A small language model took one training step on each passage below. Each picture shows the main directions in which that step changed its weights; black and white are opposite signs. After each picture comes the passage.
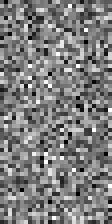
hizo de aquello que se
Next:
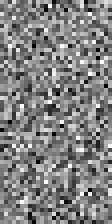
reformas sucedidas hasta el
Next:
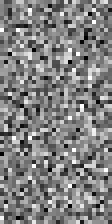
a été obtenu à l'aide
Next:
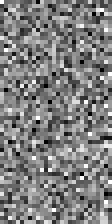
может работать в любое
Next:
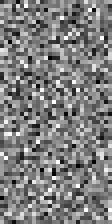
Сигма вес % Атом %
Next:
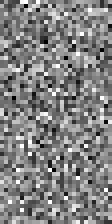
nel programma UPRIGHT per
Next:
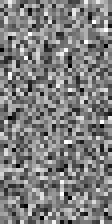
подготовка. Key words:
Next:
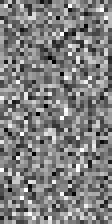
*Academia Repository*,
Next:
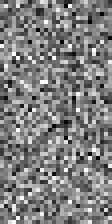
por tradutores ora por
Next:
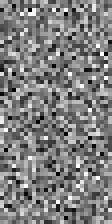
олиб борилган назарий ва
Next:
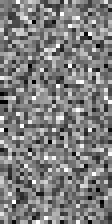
participants ont tous reçu la même
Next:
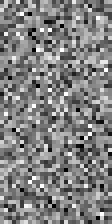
Silva, Suzana Gusmão
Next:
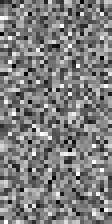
велику роль у визначенні тактики
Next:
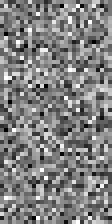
e sem vigilância, mas
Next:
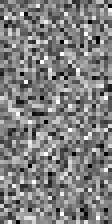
como “un proyecto de diálogo entre
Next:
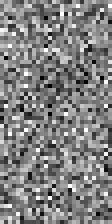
seek a middle ground between
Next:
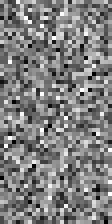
diharapkan guru-guru
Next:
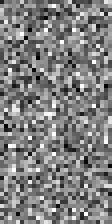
и его ресурсного обеспечения рассматриваются в
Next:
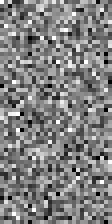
соҳасида – энергия ресурсларини
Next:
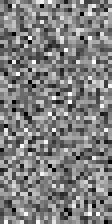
O'zbekiston strategiyasini amalga oshirishning
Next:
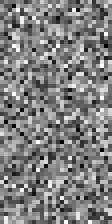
ҳолатга тушиб қолган.
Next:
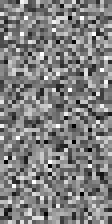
actual contexto socio-histórico internacional y
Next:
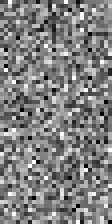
bo'lganidan keyin, balki
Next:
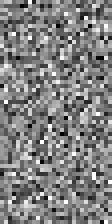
бажариш учун қўлланиладиган
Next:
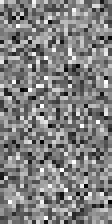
ҳам белгиланган. Ушбу
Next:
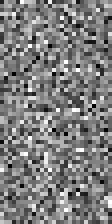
de amor do sertanejo e
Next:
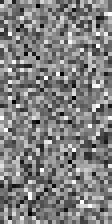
in het vereenigingsleven minder
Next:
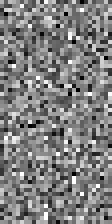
ветви закупориваются
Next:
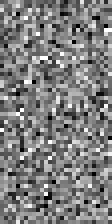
ҳали етарлича мукамал
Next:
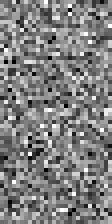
фінансування проєктів модернізації
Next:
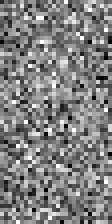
foydalanishda qutblarga yaqin
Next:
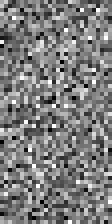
qui ne font pas suffisamment
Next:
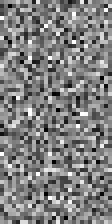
йўналтирилган” деган
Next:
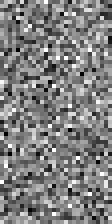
geisteswissenschaftlichen Ursprungs
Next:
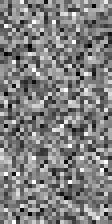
ứng hạt
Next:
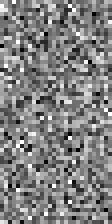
formación continua de las CD para
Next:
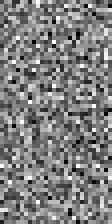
impact of DSM-IV mental
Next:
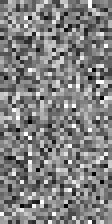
en inzichten welke zijn
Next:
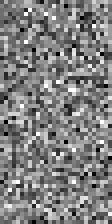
останніх років актуалізуються
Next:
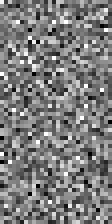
Industrial (INPI). Com relação
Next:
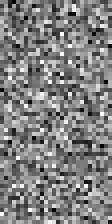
e estimular protagonismo comunitário
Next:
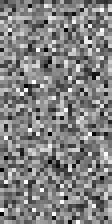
[2] BENDINI, H.
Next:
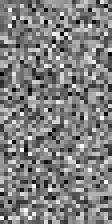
assento (MDF – malha de
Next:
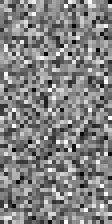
2. Evoluția în funcție de
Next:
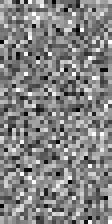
utilizatori ai bibliotecii,
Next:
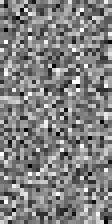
compreender o presente.⁴ Lina, como
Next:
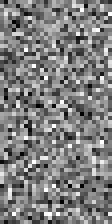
a necessidade de conscientização desses
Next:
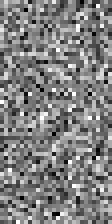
ve bu süreç karar metni
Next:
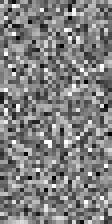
музыкальное искусство
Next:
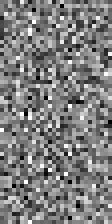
Mehriniso Ilxomovna,
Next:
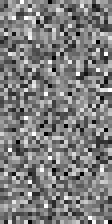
Vitamin D qabul qilgan guruhda
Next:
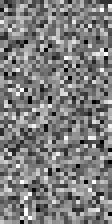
политической ³ А.С.
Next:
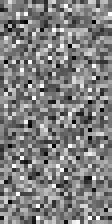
qualitativa, buscando identificar pontos
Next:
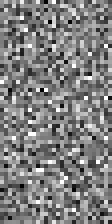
nisbatan 8 mlrd. AQSh
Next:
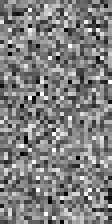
aula, sin que por ello se
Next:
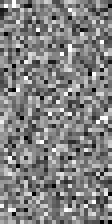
касалликларга ўтишини ва
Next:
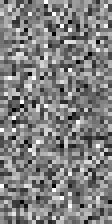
actividades humanas generan retos para el
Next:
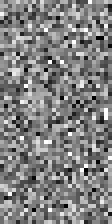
поточного та підсумкового
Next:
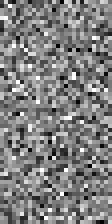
bereits überschritten. Das
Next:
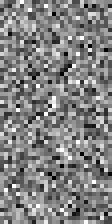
umpan balik dari peserta, serta
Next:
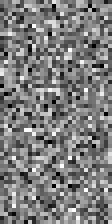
uyg'unlashgan bo'lib, mazkur
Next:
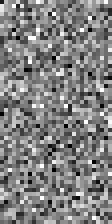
bilan rivojlanayotgan insoniyat madaniyati ehtiyojlarini
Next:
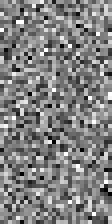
investorlarni jalb qilishda
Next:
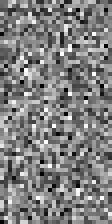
alguns materiais e falta de outros
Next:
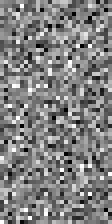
corrección de textos. -
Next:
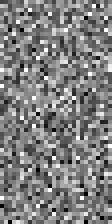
qo'llash sohalariga doir
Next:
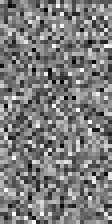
Zakariyyo ar Roziy
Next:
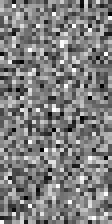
[...] é necessário reafirmar a
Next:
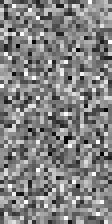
Edigey uchun akadan ham ortiq
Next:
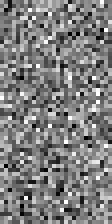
буровых растворов, способных
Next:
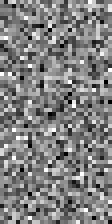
figurasi bo'lib qolayotgan ayiq
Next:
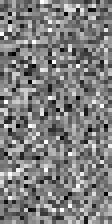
впливу мотиваційного компонента на
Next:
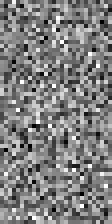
liderança percebidos e avaliados
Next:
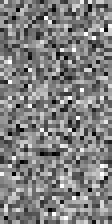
coinvolgimento diretto e
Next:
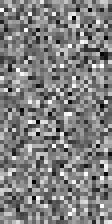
І. Радкевич², В.
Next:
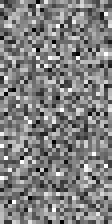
берган Ўзбекистон, Тожикистон ва
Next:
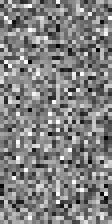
Salah (Kunci: 5) Teks
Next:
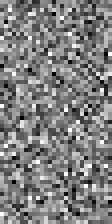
ist es, verschiedene Impulse so
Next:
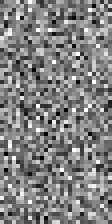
& Jumaboyeva, M.
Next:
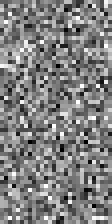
как методы управления представляют собой
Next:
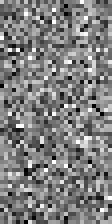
naukowca nie mają nic do
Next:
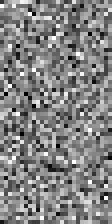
6 meter, mobil penumpang
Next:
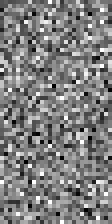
encontrarse muy profundo entre los 60 cm
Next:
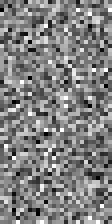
o lugar de fala de muitos
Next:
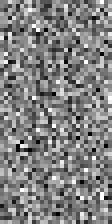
D2 блокадаси
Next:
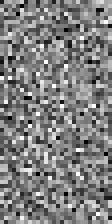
de agua Murrah x
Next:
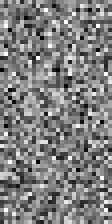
современной науке*, 2(14),
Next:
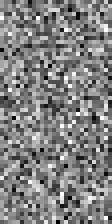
kasb etdi. So‘nggi
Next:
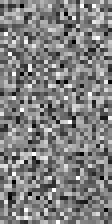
carte de densité superpose deux
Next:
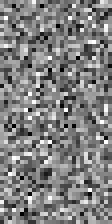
kompleks o‘rganish asosida analitik
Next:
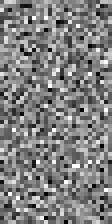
78 publicações, resultando na
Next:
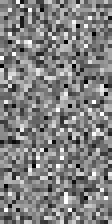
pode presumir uma intencionalidade do
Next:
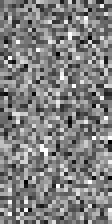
более подробно внешнюю
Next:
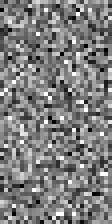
qirqim tananing uzunligi va
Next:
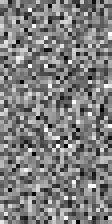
Republica Moldova este parte la
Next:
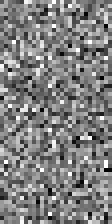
vaqf ta'minotini va
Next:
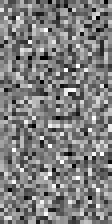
яхши сақланишига
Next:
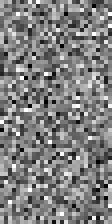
de conciencia ambiental de los niños,
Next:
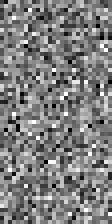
раньше, чем через звук или
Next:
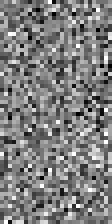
то надходження даного податку
